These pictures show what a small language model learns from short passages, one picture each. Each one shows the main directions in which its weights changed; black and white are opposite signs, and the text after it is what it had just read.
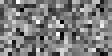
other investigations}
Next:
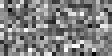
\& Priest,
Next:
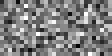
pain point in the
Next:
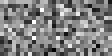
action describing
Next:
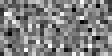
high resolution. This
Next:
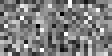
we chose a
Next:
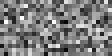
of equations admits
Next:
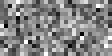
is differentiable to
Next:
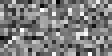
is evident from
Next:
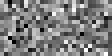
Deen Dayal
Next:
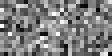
domain is the
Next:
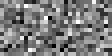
both natural and
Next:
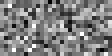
in-plane field
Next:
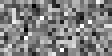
function R and free
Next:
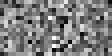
objects and,
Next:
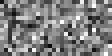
in a flat
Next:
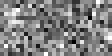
on finite size effects on
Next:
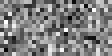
theory relations as follows
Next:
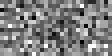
various train models
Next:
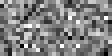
for a planet
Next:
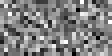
mismatch distribution
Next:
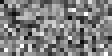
in a highly
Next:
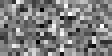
\\ & Asian
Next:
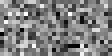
to write this
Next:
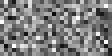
We are thus
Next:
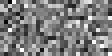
out an extended
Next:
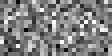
which nodes are
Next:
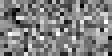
on average. Then
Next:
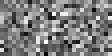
points of the particular
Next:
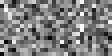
the first time, to
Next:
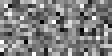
that appears in
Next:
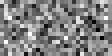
the atomic density
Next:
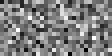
the accelerating
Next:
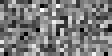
is the dimension of the
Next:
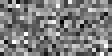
result, inference with
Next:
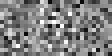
lines, say,
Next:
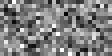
as evidence that
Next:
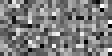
according to the
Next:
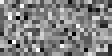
the van der
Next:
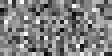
k} \cdot
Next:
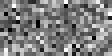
our calculations yield
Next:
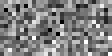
day of the
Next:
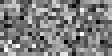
frequency ($n$ is
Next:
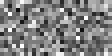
The DRO is
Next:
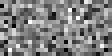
$ab$ surface as
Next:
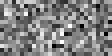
order to combine
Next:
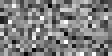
A byproduct
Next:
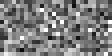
are rather more
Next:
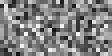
the third dimension
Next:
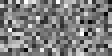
important role.
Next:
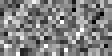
some smaller but finite
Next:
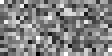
to 2D electron
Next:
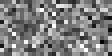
are summarized
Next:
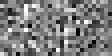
and 7. In
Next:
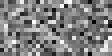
people would
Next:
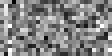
the same as that of
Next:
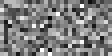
single link,
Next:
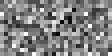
increase in the
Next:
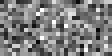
in previous Section is
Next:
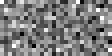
can be fully
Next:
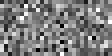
=0,1 initial
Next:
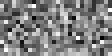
the fused network
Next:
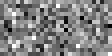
of articles in
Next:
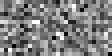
zero (actually
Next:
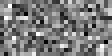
extracted from the
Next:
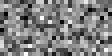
all-optical set
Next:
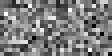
magnetic field from the
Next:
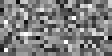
the Turin
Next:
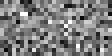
explore the effects
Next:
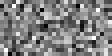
(cyan lines)
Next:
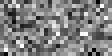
as the atomic one
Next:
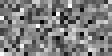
slight difference
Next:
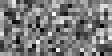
combination of
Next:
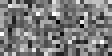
behavior of the random
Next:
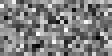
ideas about how
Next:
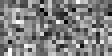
results on short
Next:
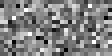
rate savings are
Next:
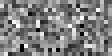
fixed chemical potential
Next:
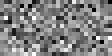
applied here has
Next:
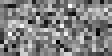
above expressions
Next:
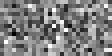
computed considering both
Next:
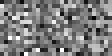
electric power inputs
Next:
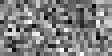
relaxed until
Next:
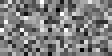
large bodies.
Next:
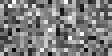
explicit information from
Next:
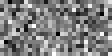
involving the
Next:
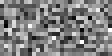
of $\tau$
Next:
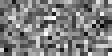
maximum of the
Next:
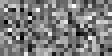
distribution of produced
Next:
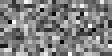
does not appear in
